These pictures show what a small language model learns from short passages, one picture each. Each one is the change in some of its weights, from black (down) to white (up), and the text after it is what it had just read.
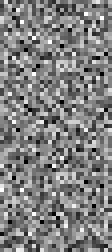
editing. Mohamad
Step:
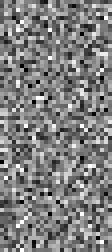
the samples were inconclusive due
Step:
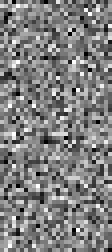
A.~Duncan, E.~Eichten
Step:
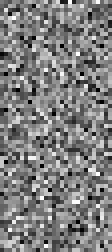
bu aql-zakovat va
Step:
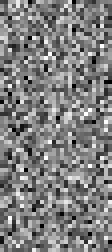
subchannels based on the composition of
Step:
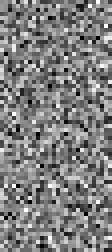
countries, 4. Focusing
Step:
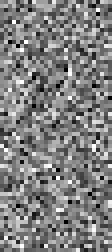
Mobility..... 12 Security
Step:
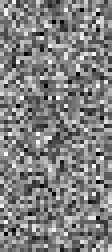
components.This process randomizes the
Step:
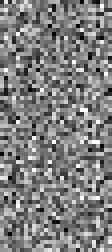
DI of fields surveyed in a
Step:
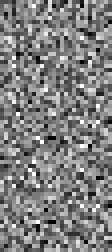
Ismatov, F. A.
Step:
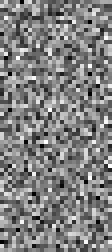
1. The Gazette of India
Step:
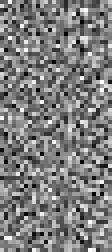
The results show number of important properties of
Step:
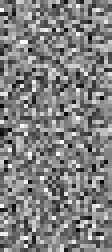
of about 5 AMeV, the
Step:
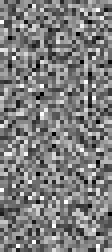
RG analysis of the frustrated Ising
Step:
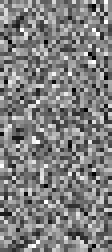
\addlinespace Static
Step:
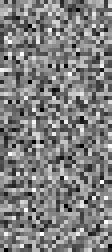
this shot is not from the service,
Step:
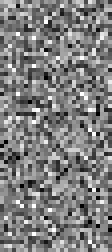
aux forts séismes de
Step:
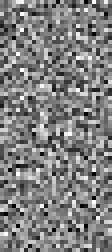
SiPM vs MAPMT
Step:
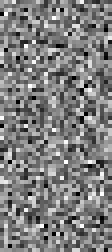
of seismic risk. Even
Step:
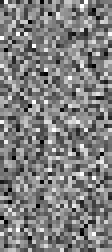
their ability to closely monitor
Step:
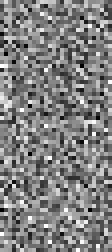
ferramentas valiosas
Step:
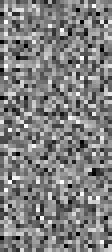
mashg'ulot jarayonida
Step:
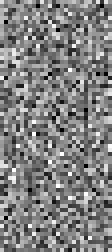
Cooperation in Europe,
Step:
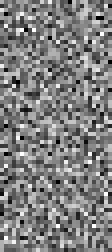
and PbBr$_2$ are
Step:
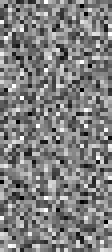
a diminuição da PA e o
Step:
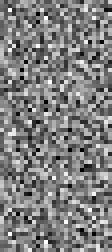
us discuss a purely mathematical
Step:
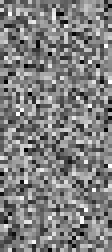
equipped to deliver constructive
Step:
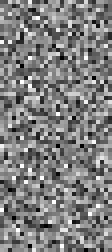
Oʻzbek adabiy
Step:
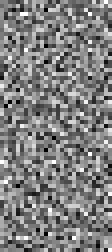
Fatigue (DIF) 7 I
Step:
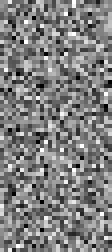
to a maximum social return to
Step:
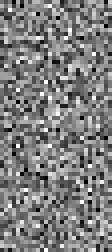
sets of each neuron to those
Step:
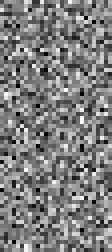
референдума за
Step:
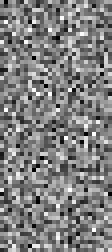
professori Ashurov R.
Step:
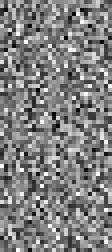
action will have high energy showcased in the
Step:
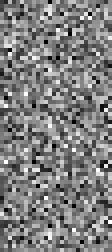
ensure job security to
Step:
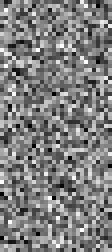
iletişimin en sık
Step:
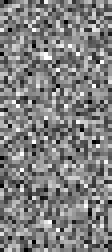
node $i_4$ in hour
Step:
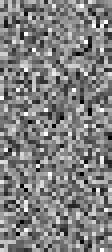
the effective viscosity $\nu$
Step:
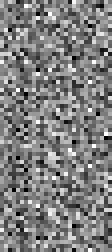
to improve operations, enhance
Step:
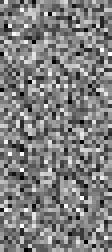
can be defined as a darker
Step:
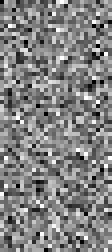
resources, such as metabolites
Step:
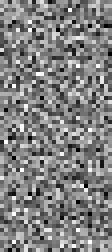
kita hadapi saat ini
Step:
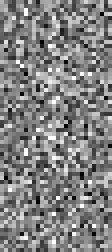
data cover the last three decades and
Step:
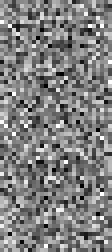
becomes the dominant cooling
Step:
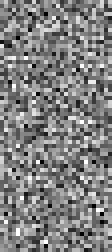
detecting cognitive impairments was
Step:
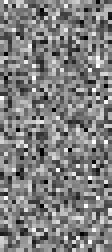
inception model [23]. In the
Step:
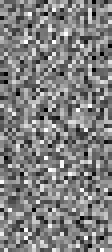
between the IR emission and the distribution of
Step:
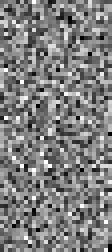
and are very much differentiated one from
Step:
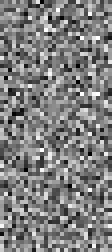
means of a Computational Fluid
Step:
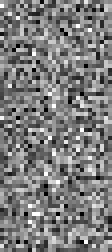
in the second year did not significantly
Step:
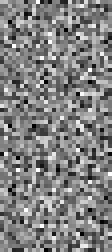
a stressful climate which in
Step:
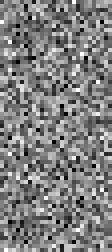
definir “euglicemia” en
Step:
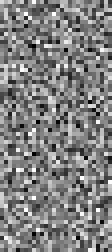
evaluate the products of two grinding
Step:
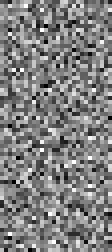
Singh², Deepak
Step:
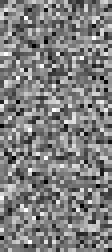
hybrid combinations with superior
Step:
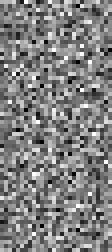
Leung and Barron (2006)
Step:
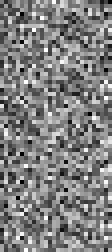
\caption{} \end{subfigure}
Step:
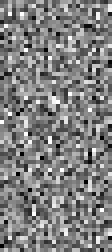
the inner PWN, PSR
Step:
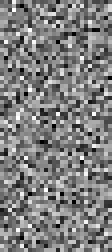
Osiyo joy nomlari
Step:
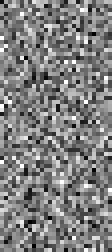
15 November 2023, following
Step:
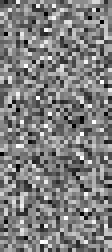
verificar que existem áreas
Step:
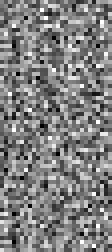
in areas previously known or
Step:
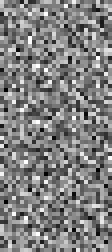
baixas temperaturas durante 7
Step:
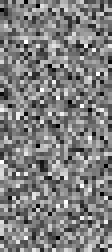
the current study are available from the corresponding
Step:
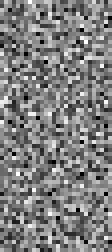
analysis. To minimize a possible
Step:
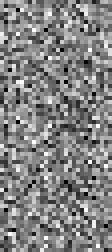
que muestra los valores alpha para la
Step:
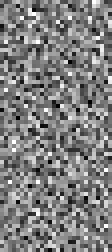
qabul qilish va empatiya
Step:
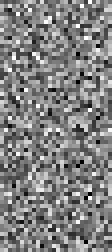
peak of the dust spectral energy distribution,
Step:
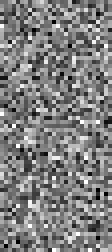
Frontal impacts happen more
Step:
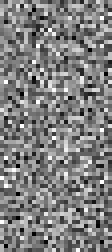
extremely relativistic limit, in
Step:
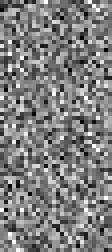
as favelas têm sua
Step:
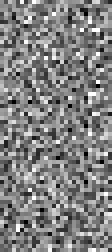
data products that are easy to discover
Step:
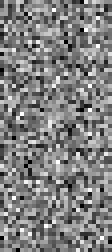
calculations for a wide range of mass
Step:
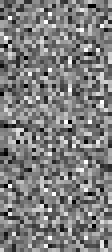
0 & 0 & 0\tabularnewline &
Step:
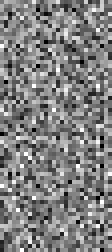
quantity for comparing with the observed
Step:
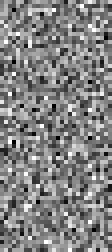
determine the relationship between the variables
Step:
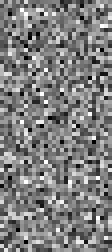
using the 32-processor computer system
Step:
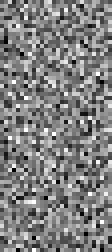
The instructions in the text are not
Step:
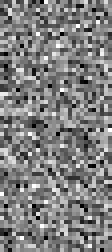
preference of the odour families
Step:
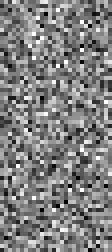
value.** Technical solutions and
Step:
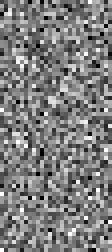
group received 100% pure
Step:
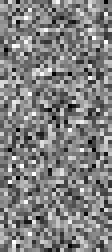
is seen that the degeneracy of the
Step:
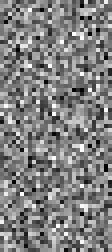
For that argument, we focus on
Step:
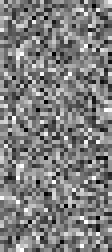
[1] Figure 3. Stress-strain
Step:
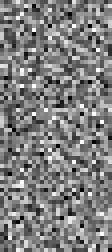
rural households characterized by
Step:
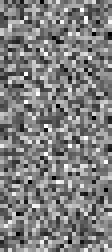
Marroquí en Lengua
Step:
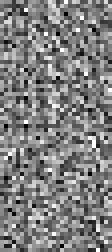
trabalho principal (25
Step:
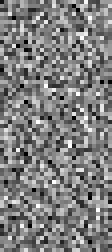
kulturális szféra
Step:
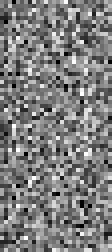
que sur l'ION avec un
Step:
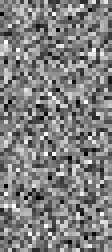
that a lower s-factor is
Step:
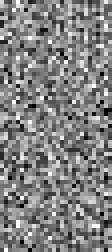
biomes. Such a dataset is
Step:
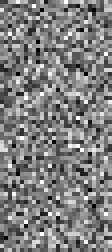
and {Foss}, Michael
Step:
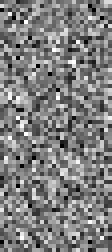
across disciplines, ranging from
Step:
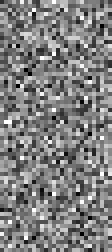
on the code words, the signal
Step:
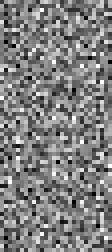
все ради куска
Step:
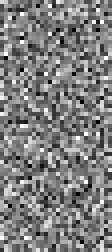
is an $\inODD$ element
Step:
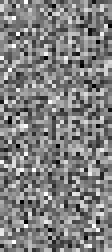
layers are one order smaller than
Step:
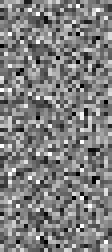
BOOK PAGES IN
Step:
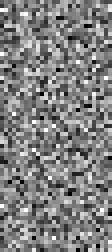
between the speed of EV and LV
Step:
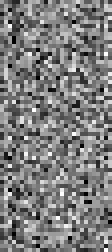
frequently employed to refer to a
